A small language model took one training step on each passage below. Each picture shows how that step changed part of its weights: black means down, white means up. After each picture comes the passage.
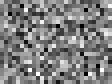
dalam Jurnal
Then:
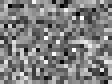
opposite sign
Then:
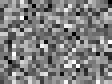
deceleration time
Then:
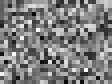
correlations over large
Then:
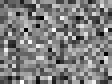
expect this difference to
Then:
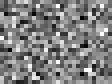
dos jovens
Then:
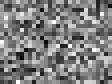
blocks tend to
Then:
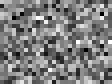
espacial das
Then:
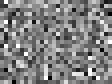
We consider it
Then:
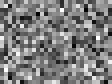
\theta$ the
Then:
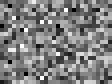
malina –
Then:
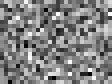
sua performance.
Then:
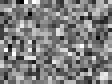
As in the previous
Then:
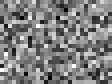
Quoting all
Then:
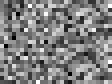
a considerable amount
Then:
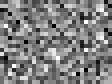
of Turin
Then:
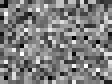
that entropy
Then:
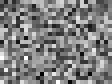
РФ —
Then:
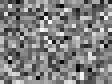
arte por
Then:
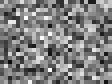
independence to
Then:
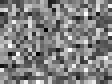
va boshqa
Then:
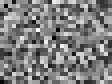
agents could be
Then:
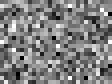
Tack model
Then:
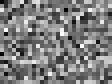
batang juga
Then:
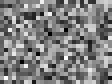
coordinate transformations
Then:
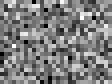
atoms are presented.
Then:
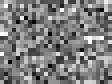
könnten durch
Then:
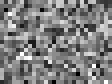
been computed using
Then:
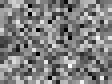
est utilisé
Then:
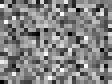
site. The datasets
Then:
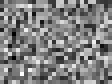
the Planck
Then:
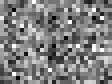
samples sampled
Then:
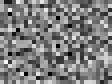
descent algorithm
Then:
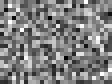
Abgabe einer
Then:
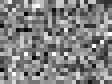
were created using
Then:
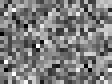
transformation matrix $
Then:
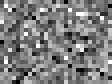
radial and transverse
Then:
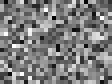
Galactic potential.
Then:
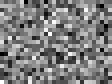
expansion, where
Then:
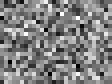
generally possess
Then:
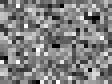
Depending on
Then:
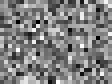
stars in the
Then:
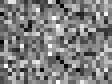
polarized state at
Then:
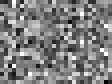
be expressed in terms
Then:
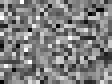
diamond heat
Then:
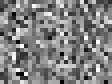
$\Omega $
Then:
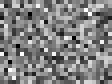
por miembros
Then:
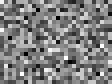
time and IC
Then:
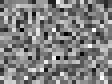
the four agents
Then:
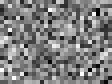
la tasa de
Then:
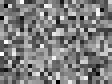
water so that
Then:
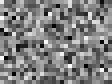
integrar na
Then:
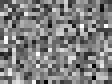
it could be slightly
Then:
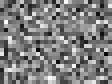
as described above.
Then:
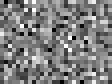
becomes unstable
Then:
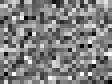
de pesquisa da
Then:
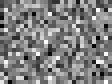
those required to
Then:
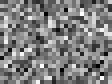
not contribute to
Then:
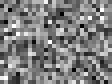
both a minimum
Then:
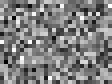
Analysis of the
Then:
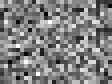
views from
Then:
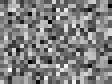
most poignant
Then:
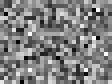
aided by in
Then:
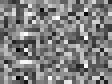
zero temperature lattices
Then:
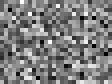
energia foram
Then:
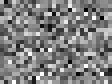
specific trees.
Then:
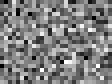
is close to the
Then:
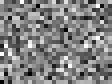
estreita entre
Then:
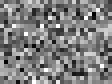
het boek
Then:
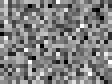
one obtains the
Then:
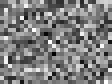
time series of
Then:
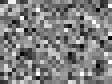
rise in the
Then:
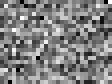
In this case,
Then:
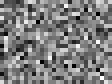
that the spin is
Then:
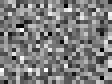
auxiliam em
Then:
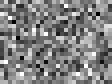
limit that we are
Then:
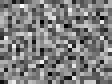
the ATLAS
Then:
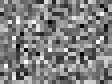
practice, especially
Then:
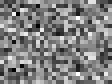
generate some
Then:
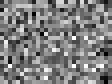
the trace of the
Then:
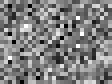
em distância
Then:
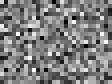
with spin-states
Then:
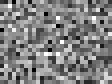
the Tashkent
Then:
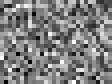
both behaviors
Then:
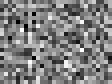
$ and the
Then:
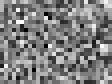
the usual
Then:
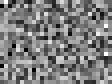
the results obtained for
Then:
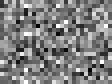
small perturbations
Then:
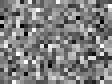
identified counterparts
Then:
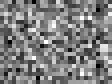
in the article.
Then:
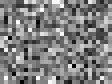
of the line in
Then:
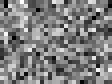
a conformal time
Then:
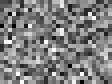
or not.
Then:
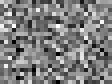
higher second bump
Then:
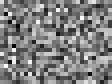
e priorizar
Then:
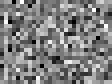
represented by the power
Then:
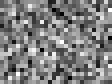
va aholining
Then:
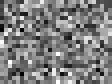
nuclear physics
